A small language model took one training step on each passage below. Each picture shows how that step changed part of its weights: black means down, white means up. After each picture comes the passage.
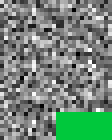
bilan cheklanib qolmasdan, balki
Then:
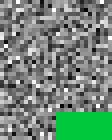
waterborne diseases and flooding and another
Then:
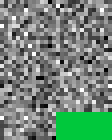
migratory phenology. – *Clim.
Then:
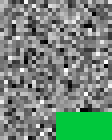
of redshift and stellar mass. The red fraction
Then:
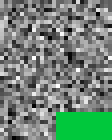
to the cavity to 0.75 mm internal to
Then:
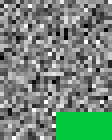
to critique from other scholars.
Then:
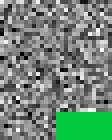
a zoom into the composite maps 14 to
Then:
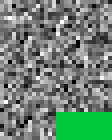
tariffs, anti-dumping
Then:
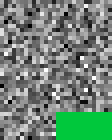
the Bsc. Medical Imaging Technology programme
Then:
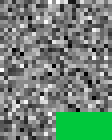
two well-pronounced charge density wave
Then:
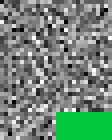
визнаються діяння (дії або
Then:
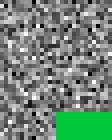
Nathan J. Gordon, Effective
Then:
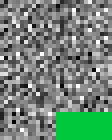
taranmış ve belirlenen
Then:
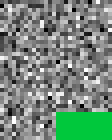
may have missed about $10\%$ of highly
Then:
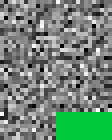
belirleyen 7 adet hipotezle
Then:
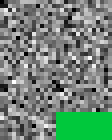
To evaluate the response of grower goats to vitamin
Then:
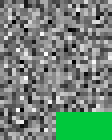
our study has led to a number of original results and
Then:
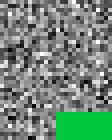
attitude of doubt arises because if
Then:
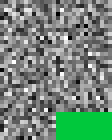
мусулмон туризм
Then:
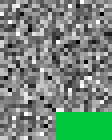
This difference might simply reflect the relative mass of the
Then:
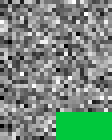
die Nachhaltigkeit (Beispiel:
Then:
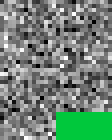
does not propagate all errors fully, but is a
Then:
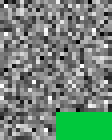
Scores} \label{sec:range}
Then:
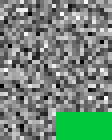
and interpretation of results: V.K.,
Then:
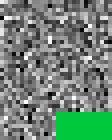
quickly as possible instead of using cane or
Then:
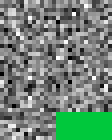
internally until it can be uploaded in
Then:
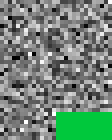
(2017). Drip irrigation technology in
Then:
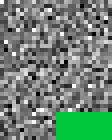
steps. Adatoms and vacancies reaching
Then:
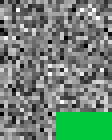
school resources for personal gain; bribery by
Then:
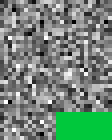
DESS en 2023 han elaborado, dentro del desarrollo
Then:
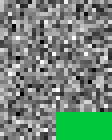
autocorrelation function behavior in our simulation experiments
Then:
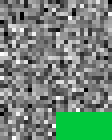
Corrente Alternada, de Rômulo
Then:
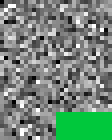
of vitamin D levels in 60 children (37 male
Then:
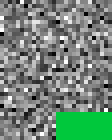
плеоназма, что связано с
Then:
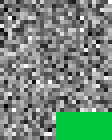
No significant differences were observed in moisture content,
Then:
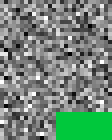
les populations civiles pour cibles lors
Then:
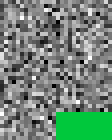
azioni previste per il futuro, in
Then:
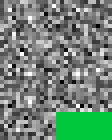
To adapt OASIs' functionality to
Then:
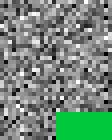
sumber kekayaan dan sumber energi.
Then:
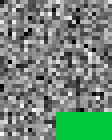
$\epsilon^2$ within the square root which appears
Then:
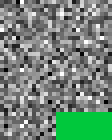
é uma realidade e possuir um animal
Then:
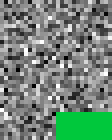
fermion (of type $s$) meets with
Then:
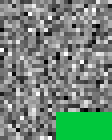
oppure al controllo dell'altro
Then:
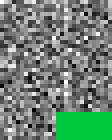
field activities, training/education,
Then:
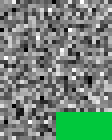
for lattice generation is straightforward in
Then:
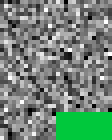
FT mode the shutters are continuously open.
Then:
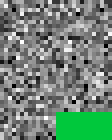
por la otra, rescatase sus
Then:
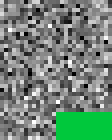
$n$ of occupied states, and the same
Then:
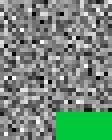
*Шертайлаков Г.М.
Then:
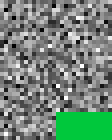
Federation // *Socium i
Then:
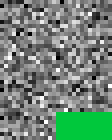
has potential to not only strengthen either side, but
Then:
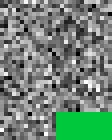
from the field strength meter and the developed app were
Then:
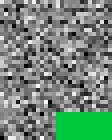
model element with the plane the perturbed element exists on.
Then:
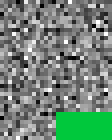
learning strategy encouraged active learning, allowing students to
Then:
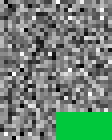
widespread, interconnected nature of
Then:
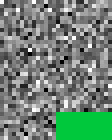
gas distribution companies. Natural gas strategic investment
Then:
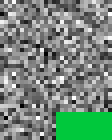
dapat mewujudkan efektivitas dan
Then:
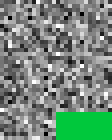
Acknowledgement This research made use of data from
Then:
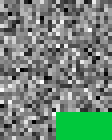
Por fim, Holdsworth (2011) vai
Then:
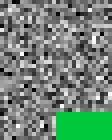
{U.}~\bibnamefont {Atxitia}}, \bibinfo
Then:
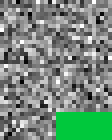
we also show data obtained in the same sample by
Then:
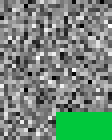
managed to collide two photons each with energy
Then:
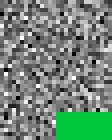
Table 4.7: Shown Multi-grade teaching
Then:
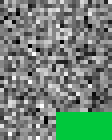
a basis for superfields which components include Grassmann
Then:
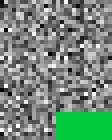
asam folat dan diformulasi minim efek
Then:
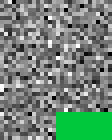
consideration. \begin{theorem}
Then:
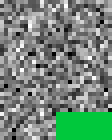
be addressed. Data from this run were combined with the
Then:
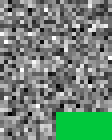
[Jerne 1974], the clonal selection and
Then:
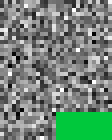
composite containing discontinuous reinforcement,
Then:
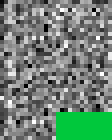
основе краудфандинга; -
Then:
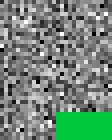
semua permasalahan mengenai
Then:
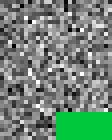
aims eventually at extracting valuable information from
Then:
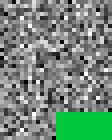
için 3 3 Alışkanlık olduğu için
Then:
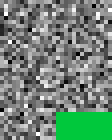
and nitrites are chelated defining a
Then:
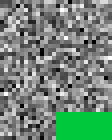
TABLE IV THE HABIL
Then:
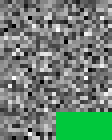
disease and search for suitable interventions which can be implemented
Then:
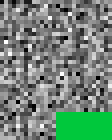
Bulardan tashqari arxiv
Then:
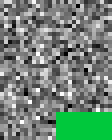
the DBL, but are equally active data users
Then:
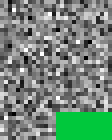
identification by the invariant mass and the $\Sigma^+$ by
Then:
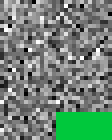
Environment ORCID Open Researcher and Contributor
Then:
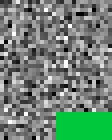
marco del Proyecto Regional de Educación
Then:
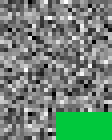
applications as they are one of the basic applications on mobile
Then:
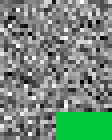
Лапотников В. А. Цирроз
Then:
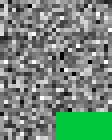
robustness depends on the overlap of the momentum-dependent
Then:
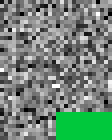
bo‘ladi. Biologik usullar -
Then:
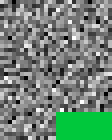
_x cpsi channels per square inch DOC
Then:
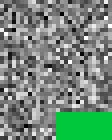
$\e \to 0$ limit, the four point function
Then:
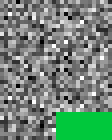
Destination-2 Destination-3
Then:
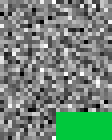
cooperation of only two parties. We have shown that
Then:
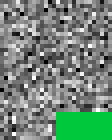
of the wall only. Again $c_x$
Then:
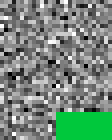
that $E_{t^*p} \simeq
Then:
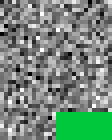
the rewards in different time slots, which is given
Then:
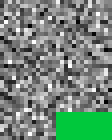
mass) of the $z < 1$
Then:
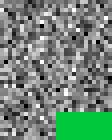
que moldaram a identidade da disciplina no ambiente
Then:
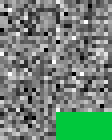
sizes, trends, pressures and
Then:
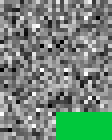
go" and how to get to that "place"
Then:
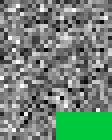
de interação social contínua e que está
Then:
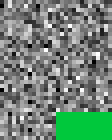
$\ccbar$ charmonium state:\\
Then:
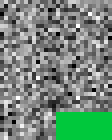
sekolah sementara akibat
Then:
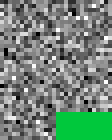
Pereira e Spink (2003)
